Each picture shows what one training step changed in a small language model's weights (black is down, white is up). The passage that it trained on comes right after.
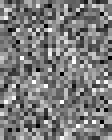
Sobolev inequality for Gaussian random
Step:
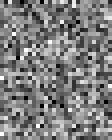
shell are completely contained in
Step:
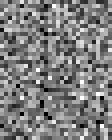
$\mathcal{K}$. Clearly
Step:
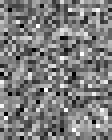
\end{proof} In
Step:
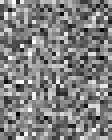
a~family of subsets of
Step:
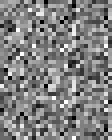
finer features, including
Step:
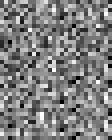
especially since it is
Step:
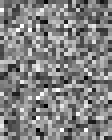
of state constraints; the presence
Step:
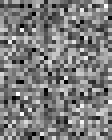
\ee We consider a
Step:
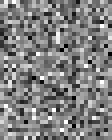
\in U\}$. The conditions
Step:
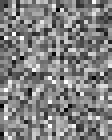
results for the ORS
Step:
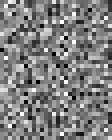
F \to F$
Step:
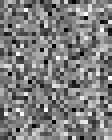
Q_i$ are generic
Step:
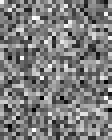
direct consequence of an analogous relation
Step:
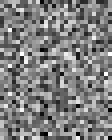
are derived after generating 50 scenarios
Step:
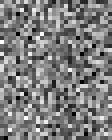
each part of the graph
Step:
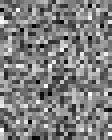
let us suppose $(\e ,
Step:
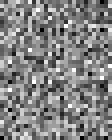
of the base polyhedron
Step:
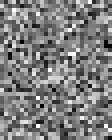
conserved quantities are:
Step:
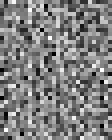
called for every single constraint.
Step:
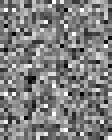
\Bena \item
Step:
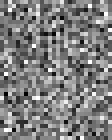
This cumulant is
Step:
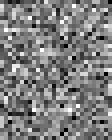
/ Accepted:
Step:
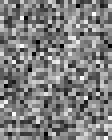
convergent subsequence. At the same
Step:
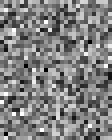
exists a non--trivial
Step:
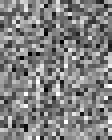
X_{\rm small}$ we
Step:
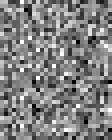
an isolate-free
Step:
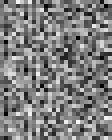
link of $v$ has
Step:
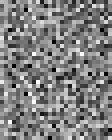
reliable model inference
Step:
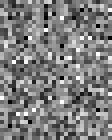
First evidence for this behavior
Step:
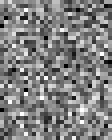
$b$ is three,
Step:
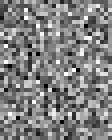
t)$. However, the generalization
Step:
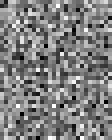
engine for my
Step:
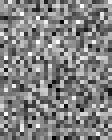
factorized-form KF
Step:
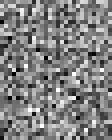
the special assumption, the regularity
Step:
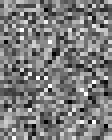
measure $G$ is said
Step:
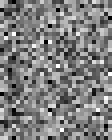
linearization principles via
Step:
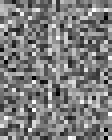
Laplace transform (at the same
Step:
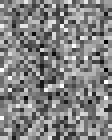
loss of generality $\lambda >
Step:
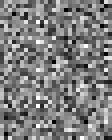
= 1$ is omitted
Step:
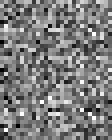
upper semi-continuous function.
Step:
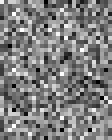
space. The main goal of
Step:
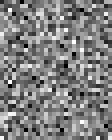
\geq0}$ depends on
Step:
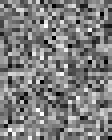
are amenable Banach
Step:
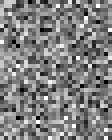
(simply) connected vertices
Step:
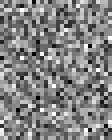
as a subgraph. If
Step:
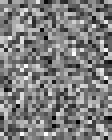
obtain $Y$ from
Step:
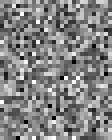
is a compactification of
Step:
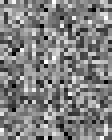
тип целой
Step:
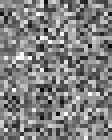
other residue class, we first
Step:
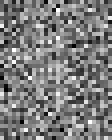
optimization schemes and can generally work
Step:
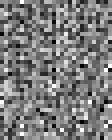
Let $M$ be a
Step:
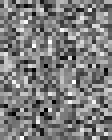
trace $h$ becomes that
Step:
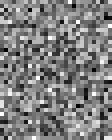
that is traditionally called a
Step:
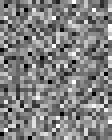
Milshtein approximation for
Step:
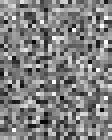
$p$. We describe the
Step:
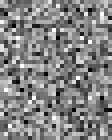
turned out to be a
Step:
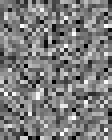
Stuttgart, in
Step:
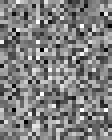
scaling regime of interest is
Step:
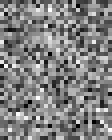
in understanding the dynamics of
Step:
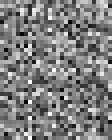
the closure of the point
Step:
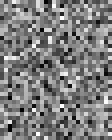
closer to unity being
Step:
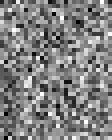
possible. However it is hard
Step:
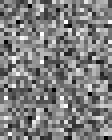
or the theorem proved. Denote
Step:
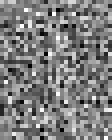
Thus, from (5),
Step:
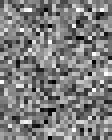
random variable $\xi$ of
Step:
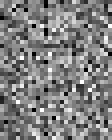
measure on based loops. More
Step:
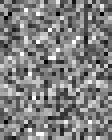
a metric space; we will
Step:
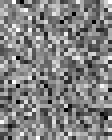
of SQA with four
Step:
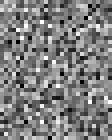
this module there corresponds (up
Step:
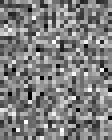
Thus, the lemma is
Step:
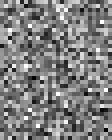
\par\vskip 10pt
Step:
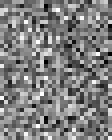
chose $\varepsilon$ and
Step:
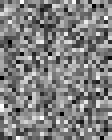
square $\cC$, they show
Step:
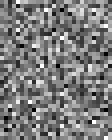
*Proof.* We just need
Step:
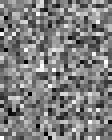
sideremark, we also want
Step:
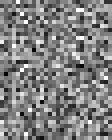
and so $A$ is
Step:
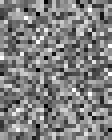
complement to classical inversion.
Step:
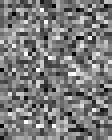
$V$ are equivalent,
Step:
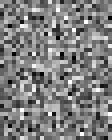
polymers (Chen
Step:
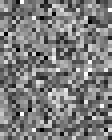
little numerical attention,
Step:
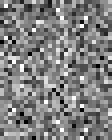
form \textbf{1}.
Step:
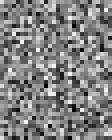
is to prove that a weak
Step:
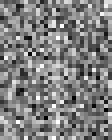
Network (NN)
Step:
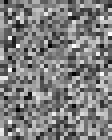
now give a new way to
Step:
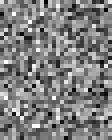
associated with it, the classification
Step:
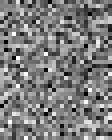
only shocks respectively
